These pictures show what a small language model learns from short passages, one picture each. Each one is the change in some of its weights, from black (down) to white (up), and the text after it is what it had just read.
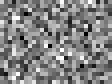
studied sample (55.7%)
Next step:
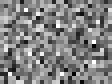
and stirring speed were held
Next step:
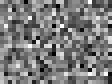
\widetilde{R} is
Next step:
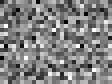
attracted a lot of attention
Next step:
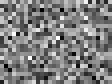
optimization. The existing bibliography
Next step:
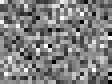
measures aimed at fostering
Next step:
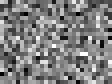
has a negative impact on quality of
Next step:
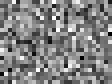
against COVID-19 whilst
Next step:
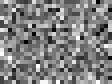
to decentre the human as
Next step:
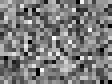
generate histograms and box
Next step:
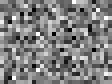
discovered a great many additional
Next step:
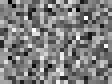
value for the insulating state.
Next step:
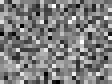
for 14 system stability and derive
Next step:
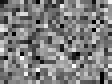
among both remitters and
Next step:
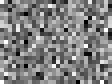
of heavy metals in the
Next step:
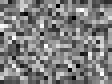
there is an obligation that must
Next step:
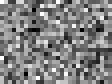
factors not included in this study variables
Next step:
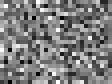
solved by integrating the model
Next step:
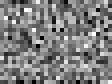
rotational angle of driven pulley
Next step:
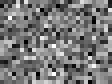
mythical elements enable her to
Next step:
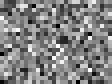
“virtual prototype
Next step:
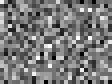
discussed only in [3] where
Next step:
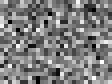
so far. Keywords:
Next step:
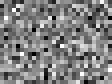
Ionian Islands and
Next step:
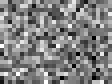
the original ResNet architecture in many
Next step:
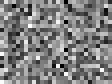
at what time. When the cost
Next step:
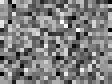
under each of the categories.
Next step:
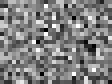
angiography was normal.
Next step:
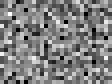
unique chemical and physical properties. These
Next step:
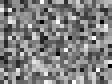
part of TRR 248
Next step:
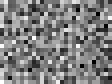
the requirements management plan, so that
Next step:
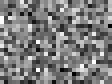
first one consisting in creating and
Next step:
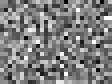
The reactions of this compound, as
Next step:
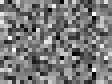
for geometries defined within a solid
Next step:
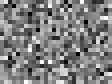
purpose of the data in relation to
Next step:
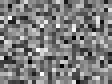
and cloudy. This happens
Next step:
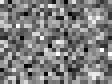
of the Protocol was
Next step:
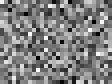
of church pastors in
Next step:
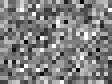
worthy it is to improve
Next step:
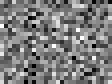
have been set: - to analyze
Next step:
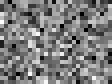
along with it. This helps
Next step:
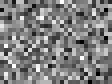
with Ofre *et al.*
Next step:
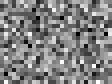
relations differences in models behavior increase with
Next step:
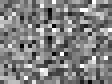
3a : Yield :
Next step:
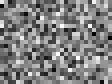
is shown as the following steps,
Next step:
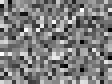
is a fuzzy function of the
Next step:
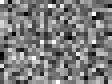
of the dielectric substrate.
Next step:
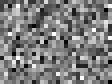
uses for his metaphysical
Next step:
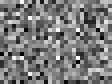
extracting symbolic rules from neural
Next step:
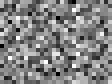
different age groups, different gender and
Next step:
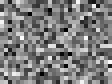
within 15 minutes of sampling such as
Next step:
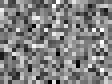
in Practice Story on daily
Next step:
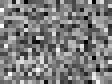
produce like mangoes,
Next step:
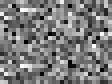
plant, because when at low
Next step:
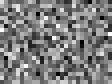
adalimumab may demonstrate
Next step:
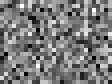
Kenitra city,
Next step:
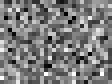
attenuation map from MR
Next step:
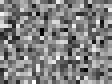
and critical for the discipline are
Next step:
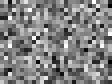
The cleaned data is then written
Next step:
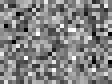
political aspects of water compiled
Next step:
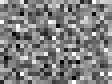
team identified TCs through questionnaires
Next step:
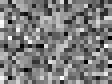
with its main objective being to compare
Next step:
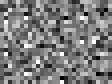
(Valencia, Spain)
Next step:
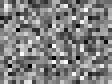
those of pseudocyst or
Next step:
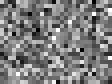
increase in transverse composite failure strain
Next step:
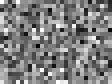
inlet inside diameter of the separate
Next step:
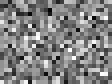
away from the carbon steel base
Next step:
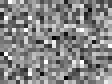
enterprise. The primary stakeholder
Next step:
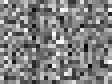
policies and guidelines in the selection and
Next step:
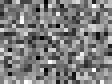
scarcity of employment opportunities in
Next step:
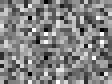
comparing the generated sentence with the
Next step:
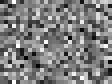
Figure 7 Legitimate
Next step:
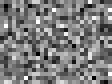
Uzbek and English
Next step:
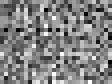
hydrocarbon resources placed the country
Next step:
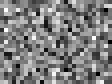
for even n and odd for
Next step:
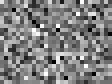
other combinations of this resin.
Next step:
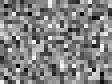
kg/ha Die and
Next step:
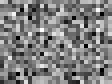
requirements analysis for the development of
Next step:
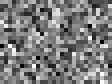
crops had increased on average by
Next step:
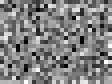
energy requirements of the plant and did
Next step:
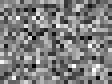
thesis also suggests a new solution
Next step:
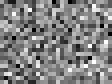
be applied and extended to any other
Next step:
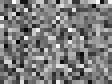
- \left\lfloor
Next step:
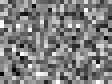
and an informed consent form was taken
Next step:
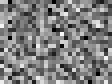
to be a radical. Because
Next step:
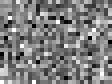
ensures that foreign applicants receive the
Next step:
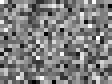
data, in particular the Ocean
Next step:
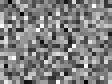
it reached the constant viscosity
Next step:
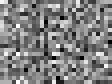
and an SSIM of
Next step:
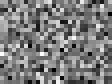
An artifact, an object,
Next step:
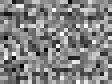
Brinton Harvard
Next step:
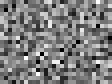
Therefore, it is only valid for
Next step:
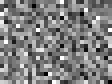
2, the FId has
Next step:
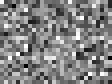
[15] which implements
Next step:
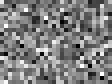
[16], instead, only provides
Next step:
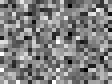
mitigation options regarding the effect to the
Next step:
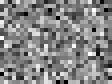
in North America. was statistically
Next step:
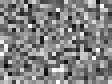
process. The adequacy of the
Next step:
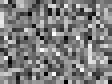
on users' intentions to
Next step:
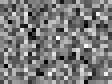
smart industrial automation. While
